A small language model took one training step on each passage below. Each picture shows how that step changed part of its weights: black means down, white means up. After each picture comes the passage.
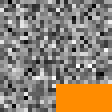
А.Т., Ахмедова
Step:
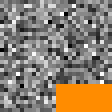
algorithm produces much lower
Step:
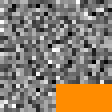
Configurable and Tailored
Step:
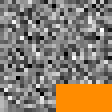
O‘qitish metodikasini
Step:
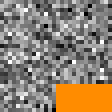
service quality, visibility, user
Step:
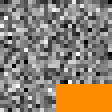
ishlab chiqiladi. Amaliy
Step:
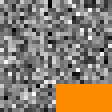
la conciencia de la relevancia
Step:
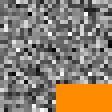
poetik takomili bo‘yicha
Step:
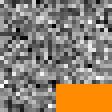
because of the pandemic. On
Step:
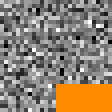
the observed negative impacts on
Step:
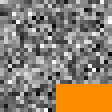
authors declare that the research
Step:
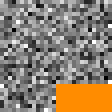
detectar si los informes no se
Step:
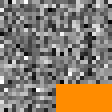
ҳунар эгаси
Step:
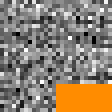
Tomography Angiography has
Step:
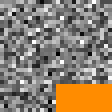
vitro antimicrobial studies
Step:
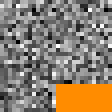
probabilidad de que un cliente
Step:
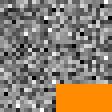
oshirish bank tizimi rivojlangan
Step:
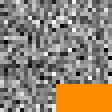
divisões em sífilis
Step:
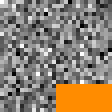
hak untuk menagih B.
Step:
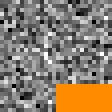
[5] [6] Figure 1 shows
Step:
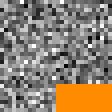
hosil bo‘lishida
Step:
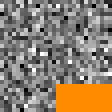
the open access standalone application
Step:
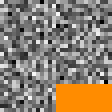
for manual analysis. A separate
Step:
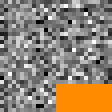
ega. Boshlang'ich
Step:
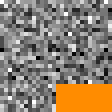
sapo a mujeres
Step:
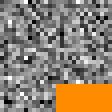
$\varphi : X
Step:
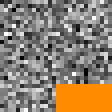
bilan tenglashtirish, uning
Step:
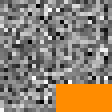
clasă afară, prin
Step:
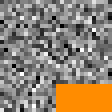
as a mediator. Data will be
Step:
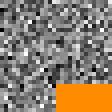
The Se inserted precursors were
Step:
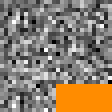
as described in Table 3.
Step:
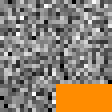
de l'arbitraire. A
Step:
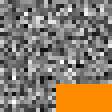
conversión del campo
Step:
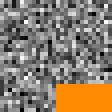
of the Semantic Web
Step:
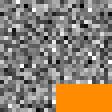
biriga to'xtaladigan
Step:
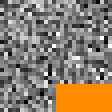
l'étude du texte
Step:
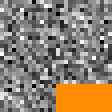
и для электронов, и
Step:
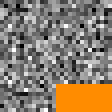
into account in the first form of the
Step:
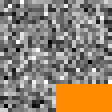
произведения мировой
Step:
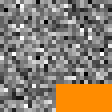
la información levantada y se
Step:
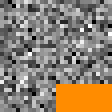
В. Омельченко та
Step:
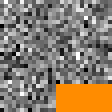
of supporting long-term organizational
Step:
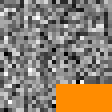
of 5-FU SL No.
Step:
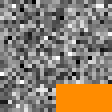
ini adalah *library
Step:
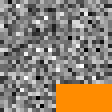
мы рассмотрим
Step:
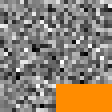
политической речи
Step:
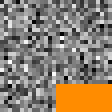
supply of goods,
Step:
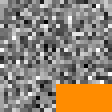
reduces Ph.D. student
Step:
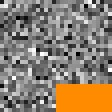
the robust regression model
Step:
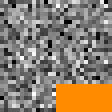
a formação de conceitos.
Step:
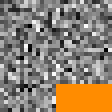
no staining reaction (C)
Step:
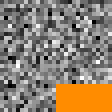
account for both these factors. The
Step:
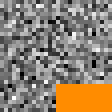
trained in higher education institutions. The
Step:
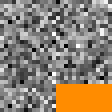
ma’no doirasi, ijtimoiy va
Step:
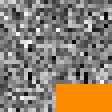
is reported in the number of stock
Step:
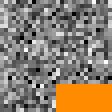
wave after 24 months was
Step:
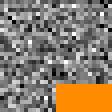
Children, unlike
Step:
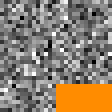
to maintain ecological balance in
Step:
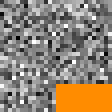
on language a social or communal quality,
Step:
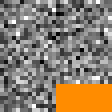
excelente con un valor de
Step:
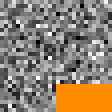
in the trial. 53 patients
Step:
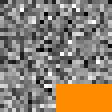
measure'. The 'Building
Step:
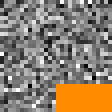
non m'impiego*,
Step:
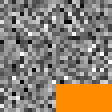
from survival to death or
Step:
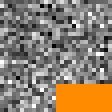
levels, widened their
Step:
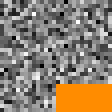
foi superior ao do marcol
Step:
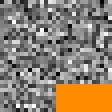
farmer's feeds and all
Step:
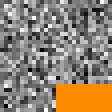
open publishing ecosystem
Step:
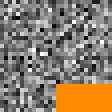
the three places, feasible
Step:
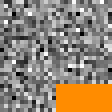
with high concentrations of NTHI
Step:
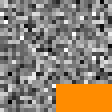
society. To this end, the specific
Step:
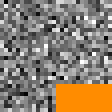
of flame emission for potassium
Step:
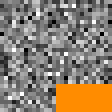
BIT has supplied the society
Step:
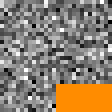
3. Los Estados parte
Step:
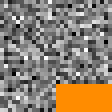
риска. 1. У
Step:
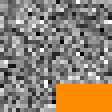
maydonlarining ijaraga berish
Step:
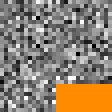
< 0.05$) compared to the
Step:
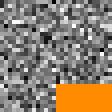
la satisfacción de los estudiantes
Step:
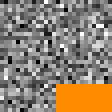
UV region, the wavelength for
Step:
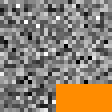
corrente sanguínea
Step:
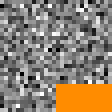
rates of type 2 diabetes
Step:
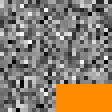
null hypothesis. Table
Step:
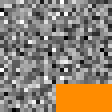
suas ilustrações eram
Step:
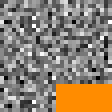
bo'ylab raqamli
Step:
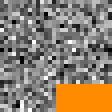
identifiers (e.g.,
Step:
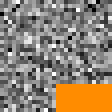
well as requirements for normal
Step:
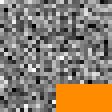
of documents by nuclear
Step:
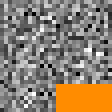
the detrimental effect of high
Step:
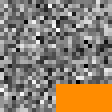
mogelijke financiering met
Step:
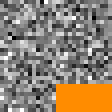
worth considering that the use of
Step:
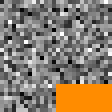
najbolj pogoste
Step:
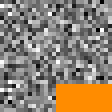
useful for human life because almost
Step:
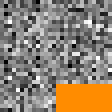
the regions (states).
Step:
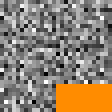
мережам і безпеці.
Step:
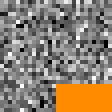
and ghee, ensuring
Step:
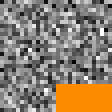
faqatgina vaqti bilan
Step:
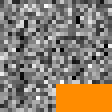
vinden we in onze
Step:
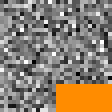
VB, Ischenko DS,
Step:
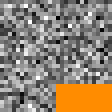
kiradi. 2. So'z
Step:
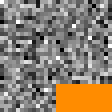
de seus poderes na
